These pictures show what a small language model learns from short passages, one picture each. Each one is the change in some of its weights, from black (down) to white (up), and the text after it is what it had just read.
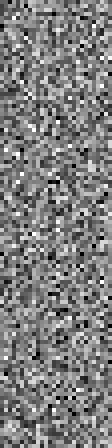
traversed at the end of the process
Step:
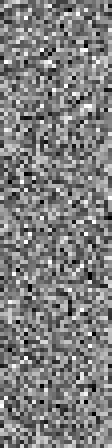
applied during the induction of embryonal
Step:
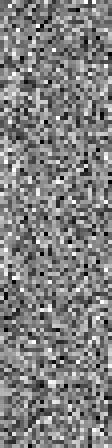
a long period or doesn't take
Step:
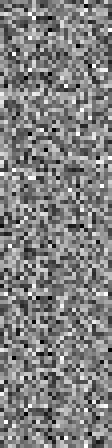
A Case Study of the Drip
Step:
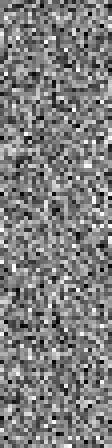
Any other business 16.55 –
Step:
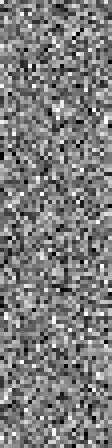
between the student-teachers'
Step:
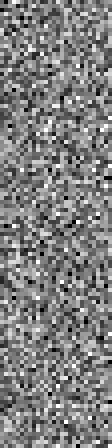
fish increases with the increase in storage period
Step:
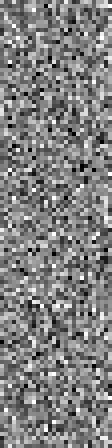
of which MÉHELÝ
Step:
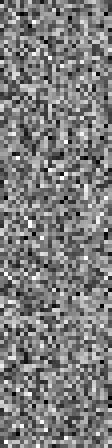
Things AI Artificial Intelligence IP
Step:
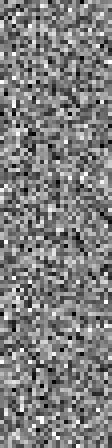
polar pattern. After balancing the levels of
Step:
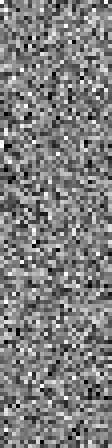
during the period of the Mongol
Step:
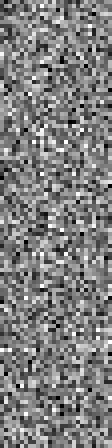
in the tracking object in video
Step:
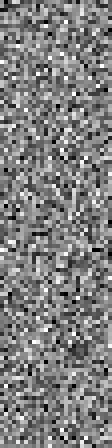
the velocity profile reduced as the
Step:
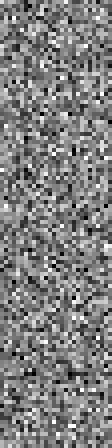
Valeological culture is considered as a component of
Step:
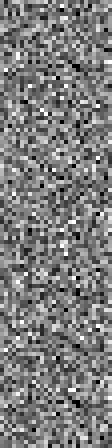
revealed no significant difference on the level of
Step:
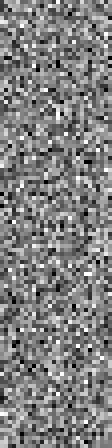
ideal for swimming and other water
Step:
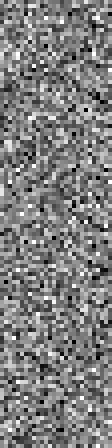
checking students' written work, the
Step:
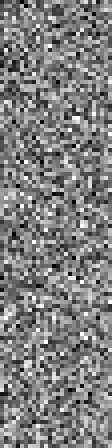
on its own, similar to the path taken by
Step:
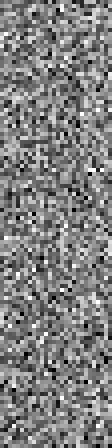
University of Ireland Maynooth
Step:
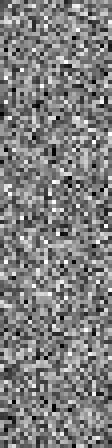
to the students." (H21).
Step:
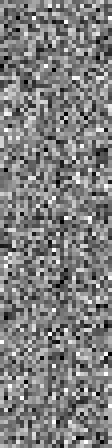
be c . It is easy to see that
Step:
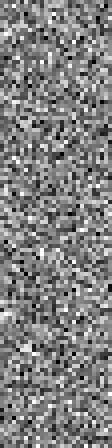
nodes at the first visit. No
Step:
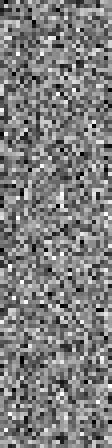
suitable for tree cover. Alternative scenarios
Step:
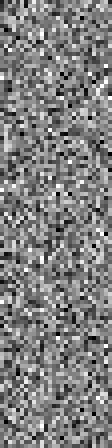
and ecosystem (Peters, 2004
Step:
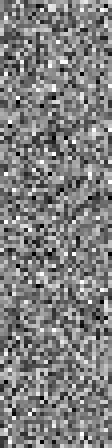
growth. $$\Delta Y = \Delta
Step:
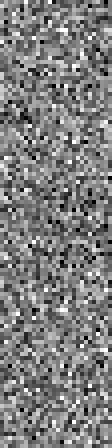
because high clouds mask the
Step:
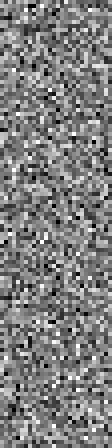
142 mm has better magnetic properties in terms
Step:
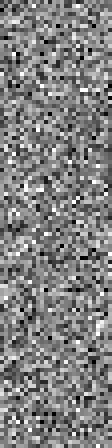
to support the organization, inventory,
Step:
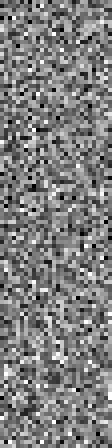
of triazoles were obtained in
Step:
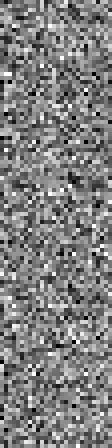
al., 2004) and were more likely to
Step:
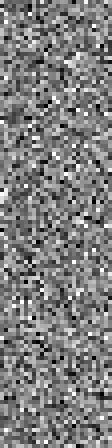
terms of both increased accuracy and the capability of
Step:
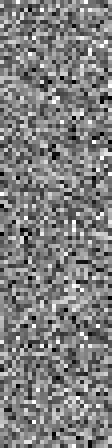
1]$ we specified the percentage of parameters
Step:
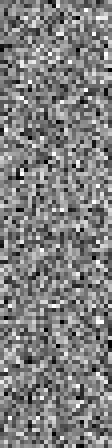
The doping levels of solar cells with
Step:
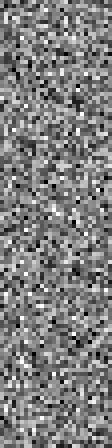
materializes the final version of the Data Management
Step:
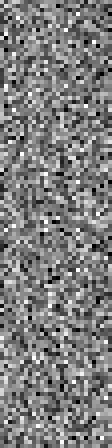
be hyperthyroid,
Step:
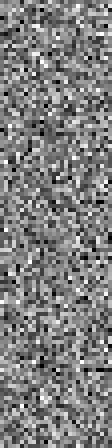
and morphological characteristics of these precipitates
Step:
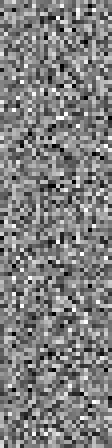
Aziz, Muhammad
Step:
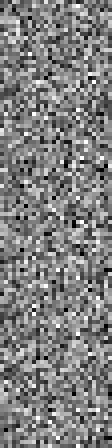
to the team and academic community is more important,
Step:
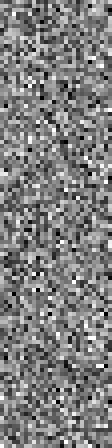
16 Comparison of resin melted
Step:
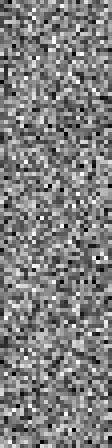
occur in the form of: a) frequency of
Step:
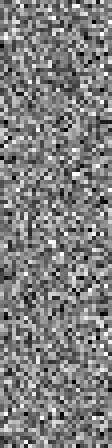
lowered to a range between 0 and 5
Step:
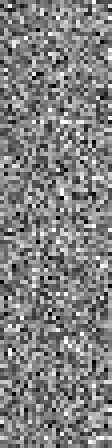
² ¹ Master Program of
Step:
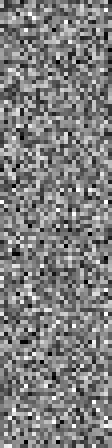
the breast constitute a heterogeneous
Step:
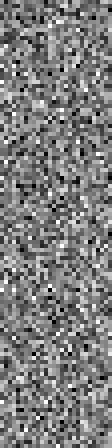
were significant differences ($P < 0.05$)
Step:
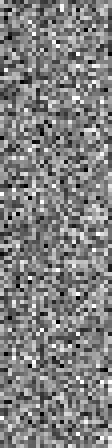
more standard techniques of satellite radar
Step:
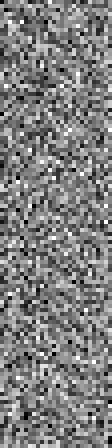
Dual Solution: Lip Revision
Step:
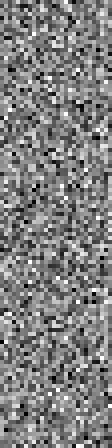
highly selective bonding of DNA can be
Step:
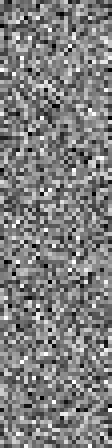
this regulatory effect, among which
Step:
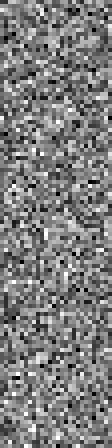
welfare improvements As highlighted above,
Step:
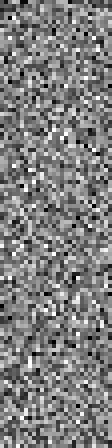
it represents a valuable instrument for public
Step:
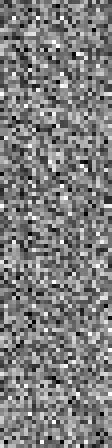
online version of this article can be found
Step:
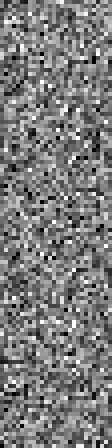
experience that connect them with CH, improving
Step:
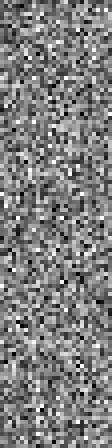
countries has RTA is at top reason for
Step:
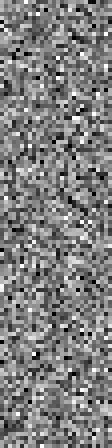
is known to inflame the lining of
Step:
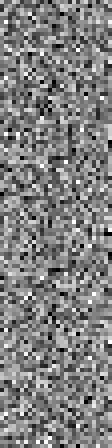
cannot be used by the same size to create a
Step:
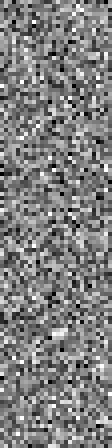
non-dehumidified air at a
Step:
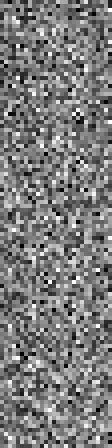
learners with special needs are functional.
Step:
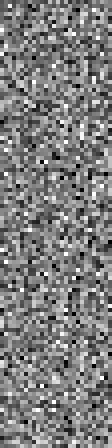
telecommunications component consists of data
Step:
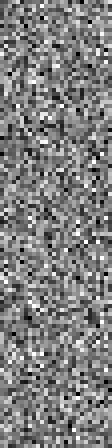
at work is an important factor that needs to be
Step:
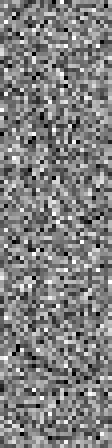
of 2 years return period IV.
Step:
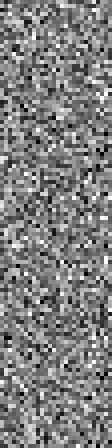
Grimmer highlight that the alerts
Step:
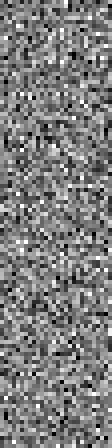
positive for *Escherichia
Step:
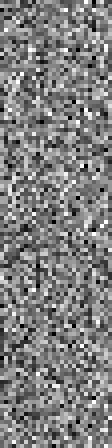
numerical works CEA R CO
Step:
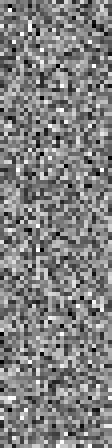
nm in uv spectrum in case of
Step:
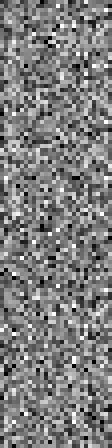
Austria, providing information on the characteristics of
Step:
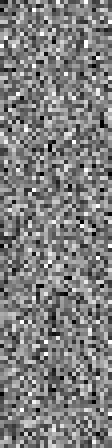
2019 by TECNALIA and represents
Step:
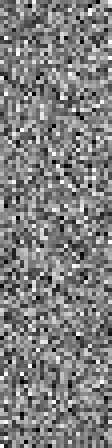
of 5 min at 72°C .
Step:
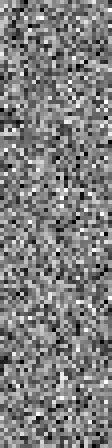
being optimal in this context. Yet we see
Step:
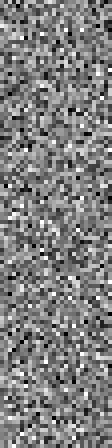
is repeated several times at each algorithm's
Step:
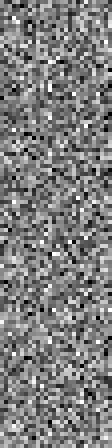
would it be? What if information coming from
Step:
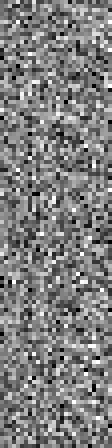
(V_{in}) has a lower voltage than
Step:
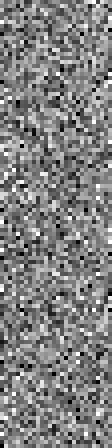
20. Moharram,
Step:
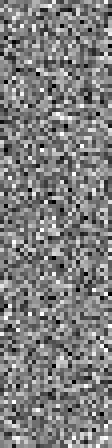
by Ruya *et al.*,
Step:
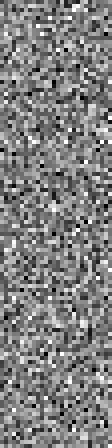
enclosure or coated on to the
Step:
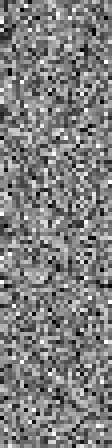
in the internship process and the
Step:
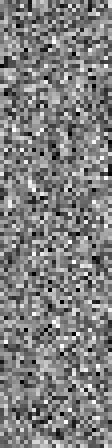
the early stage of writing the 1st
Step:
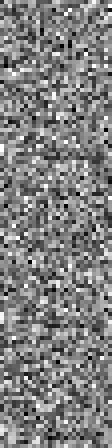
the habitats. To date,
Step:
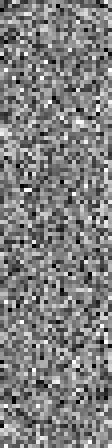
that used the site could still retain their own
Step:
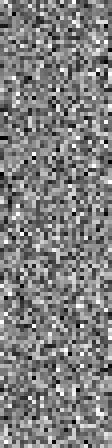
We have a climate emergency - we can't
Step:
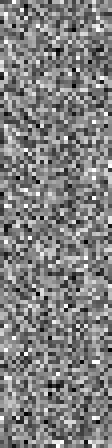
high enough degree of expenditure
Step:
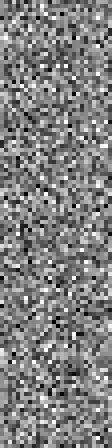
Various researchers have examined the impact of online
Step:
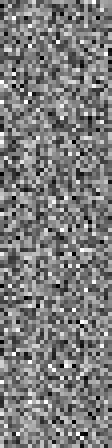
thiazole, (iii)
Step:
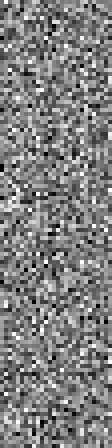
4.1 Social interaction Attempting to
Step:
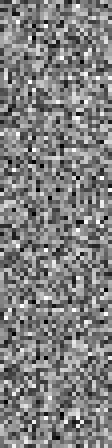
to the components from which the model's value was
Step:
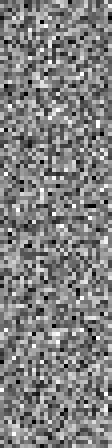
performance concrete, fiber-reinforced
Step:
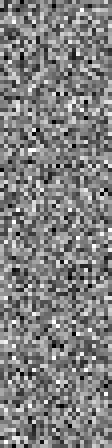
alert the house owner of the presence of
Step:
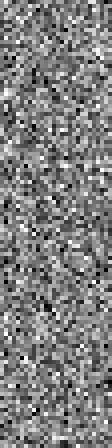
selected for experiment; 195 heads of
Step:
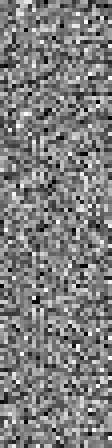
the Hospital Clinic of
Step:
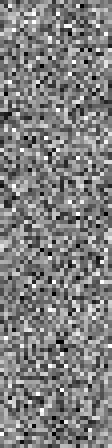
market under unfair and damaging
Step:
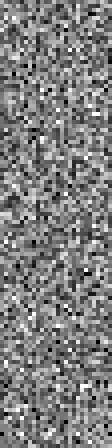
dynamic linkage between money supply and
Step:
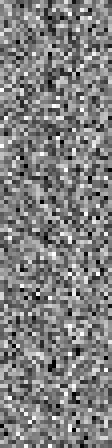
los servicios brindados por
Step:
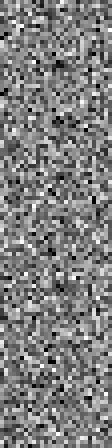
or talking about having a gender
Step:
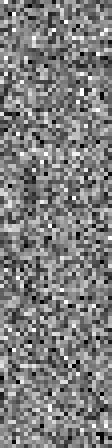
timesteps with D features, we seek
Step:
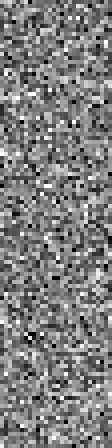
government subsidies. Table 2
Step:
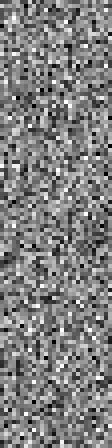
Not only their fates differed, but
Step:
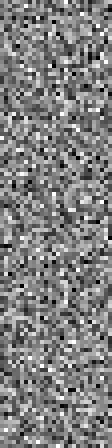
Conquests was marked by major religious
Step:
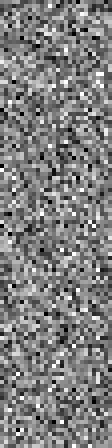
drive (driving style) is
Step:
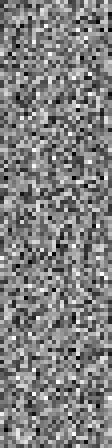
energy efficiency, start-up development, and
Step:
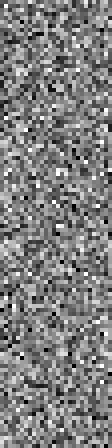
dye concentration. The study was conducted for
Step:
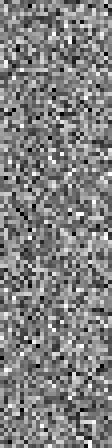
Mannitol salt agar medium
